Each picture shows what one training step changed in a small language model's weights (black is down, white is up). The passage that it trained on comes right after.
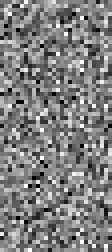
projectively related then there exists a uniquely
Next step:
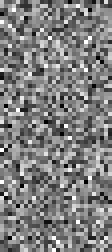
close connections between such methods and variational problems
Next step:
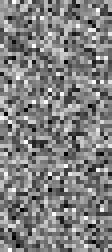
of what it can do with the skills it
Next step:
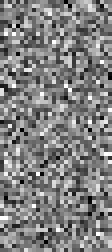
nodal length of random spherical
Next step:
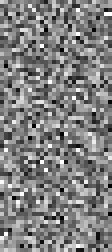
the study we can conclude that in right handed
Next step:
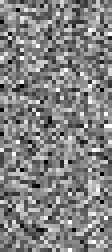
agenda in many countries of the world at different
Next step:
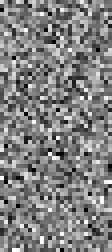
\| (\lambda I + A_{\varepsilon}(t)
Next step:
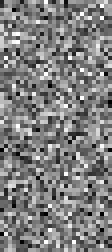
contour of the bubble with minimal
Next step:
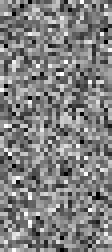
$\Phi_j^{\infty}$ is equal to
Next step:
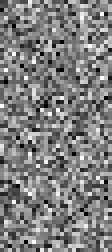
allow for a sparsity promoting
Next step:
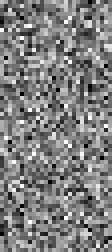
Highly volatile solid and
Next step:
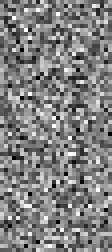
non-negativity. Combining these two
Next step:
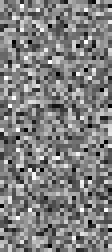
manifold to the setting of $3$-structures.
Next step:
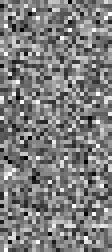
participants orient, in particular with regard to
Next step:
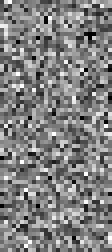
given facts (triples) into a
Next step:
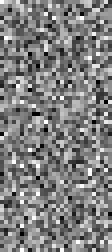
Japan} } \date{}
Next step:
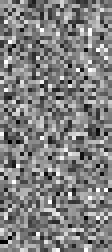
walks, Stochastic Process.
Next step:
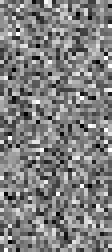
quite far apart. The time needed to
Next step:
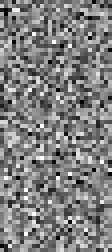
to be the optimized formulation. Stability
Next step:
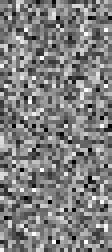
next step is to take this workshop on
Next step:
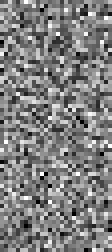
advantage of analyticity to fight
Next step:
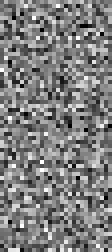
ownership documents to establish an
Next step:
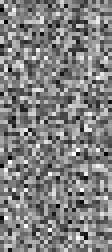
useful to halt the root-finder when
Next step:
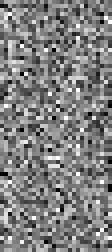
quality distribution according to upload source.
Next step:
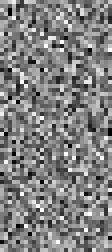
bilinear Fourier extension theorem and applications
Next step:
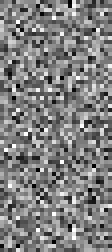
if and only if it is in the subgroup generated by
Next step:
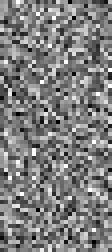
be replaced by measure expectation and conditional
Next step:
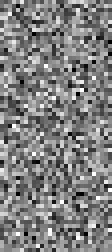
become connected. This could explain the different behaviours
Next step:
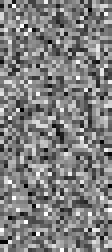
this section, we saw that a state-space
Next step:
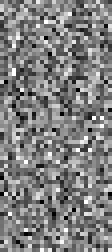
a decrease in Ohmic potential and a reduction
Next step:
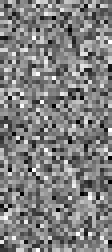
platform (Deliverable
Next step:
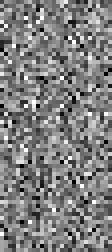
from European Social Fund and the state
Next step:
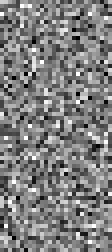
It consists of assessing an analytical method's performance
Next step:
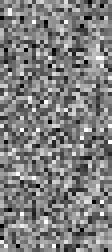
in the total harvested energy
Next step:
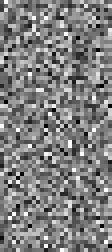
$\frac{dy}{dt}$ of the solution
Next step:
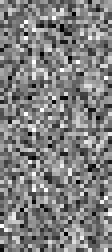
to GR (1977), Roper and
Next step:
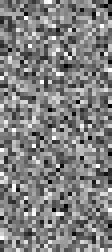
let $k\in\N$ and
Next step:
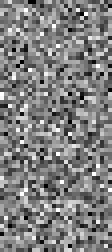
filename (see appendix B). The
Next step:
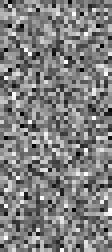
simple. Therefore it suffices to verify that
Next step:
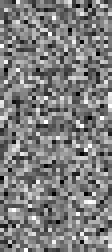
Hence several phytochemical surveys have
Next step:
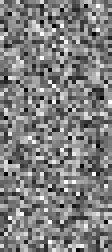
INTRODUCTION The rapid
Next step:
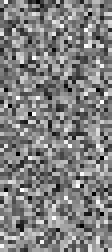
iid copies of a centered normal
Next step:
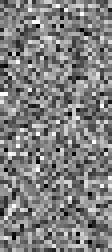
where the goal of surgical treatment is complete
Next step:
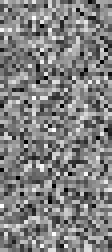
and performance of blended learning environment. This study
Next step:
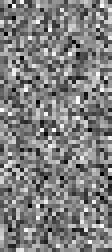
a revolution in the way handwritten data
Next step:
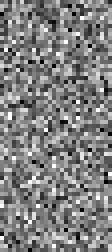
mild-frequency $k$ values
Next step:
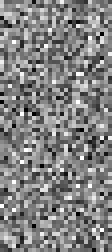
everyone and not just the selected few.
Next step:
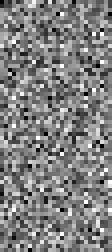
According to Gao *et al.*
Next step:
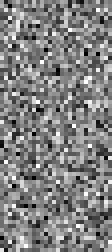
enterprise resource planning system in supply
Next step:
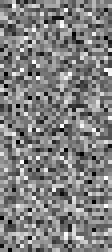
$\alpha=\beta$ if and only if
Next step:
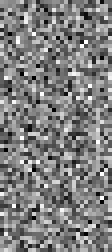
the tuple (a_i,
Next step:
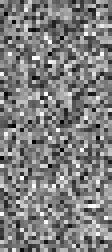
\langle (\Omega, \mathcal{S}),
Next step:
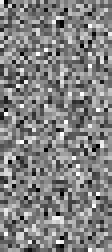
$I$ such that $h(\omega)\neq
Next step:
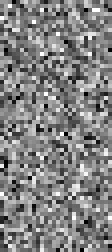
Randomized Controlled Trial
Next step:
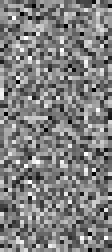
spectrum of $x$ and then the proof
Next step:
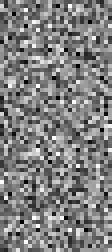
optimize lipid management strategies. This research
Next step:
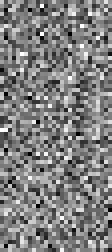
equivalent, as the spreading curves showed similar
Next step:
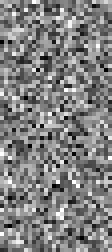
f) are new as far as we know. The
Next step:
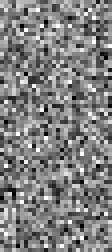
\begin{array}{l} \widetilde{\nabla
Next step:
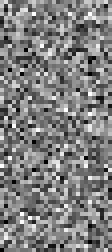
the study and gave written informed consent.
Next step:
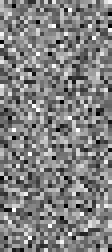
$L_4(h)$, which is the special
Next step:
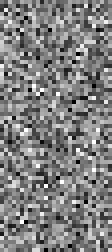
coefficients that were constant in time. The renormalization
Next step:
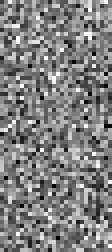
across seven countries: Austria,
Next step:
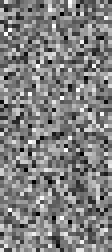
(57%), saved them money
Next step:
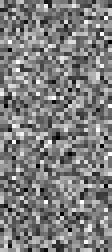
identified revealed predominance of oxygenated
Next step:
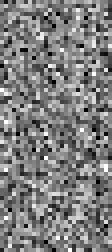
\address{ Institute of Mathematics\\
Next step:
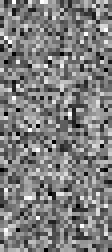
if $\theta \left( \gamma ^{\prime
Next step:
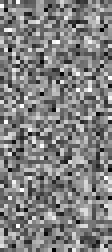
the subject of maintenance and repair
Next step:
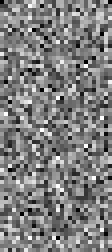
equation. The stoichiometric equation contains three
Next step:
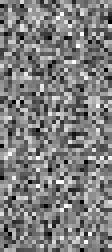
banks, as well as regulations regarding
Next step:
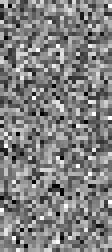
$X$ the following statements are equivalent
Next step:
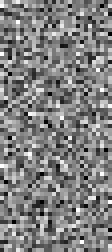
(\ref{action}) and so the model is
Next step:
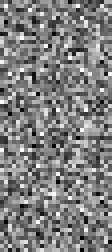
global environmental requests, the use of these
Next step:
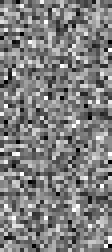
comparison between the bounds of the mixing
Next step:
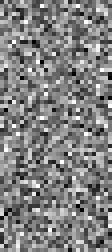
almost the entire likely range of
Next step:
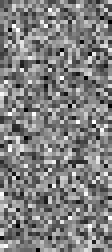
new parasitic species or species that have yet
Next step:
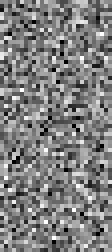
one should not make the mistake of
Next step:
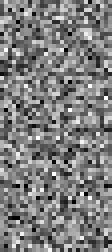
Part 1: Patients’ medical
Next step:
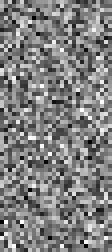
with a Holarctic distribution, and the
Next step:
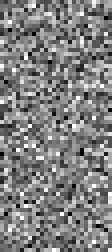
relatively prime, $x_n$ and
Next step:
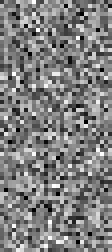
(cf. Figure 1). The geodesic
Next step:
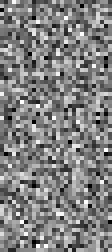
conductivity from noncommuting coordinates that is
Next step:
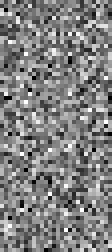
(2 \leq p \leq l) $ is
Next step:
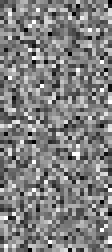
to *P. miles*).
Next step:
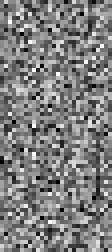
across different settings we are more often successful
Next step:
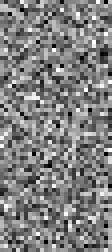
\endaligned\tag19$$ Therefore, we obtain
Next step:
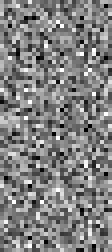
sa structure. \smallskip Soit $R$
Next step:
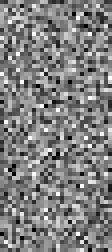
2}($q$-Rolle lemma
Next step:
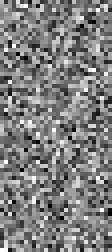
factorial design. The latter was used to determine
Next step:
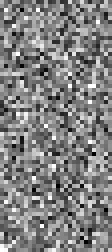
years. Increasingly tight
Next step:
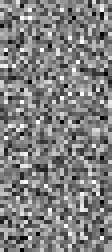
des mutations de la lune la base
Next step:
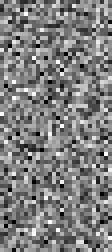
origin of $\rho\circ f$, where
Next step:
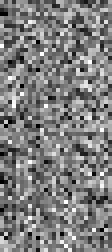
CNN with Levenshtein
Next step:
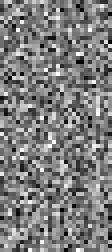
which coincides with both the Reserve boundary
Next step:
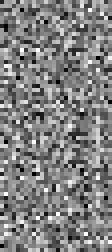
around the robot. With these features, the
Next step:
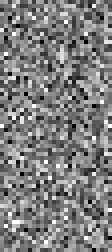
Effect of seed priming with
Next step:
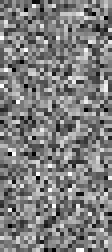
is presented. The dependency/independency of
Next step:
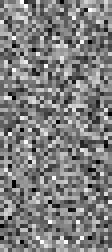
is grateful to the organizers of the
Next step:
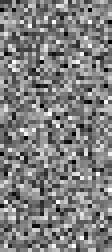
were two-rowed. Sufficient
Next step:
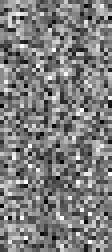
requirements or accessibility by air are
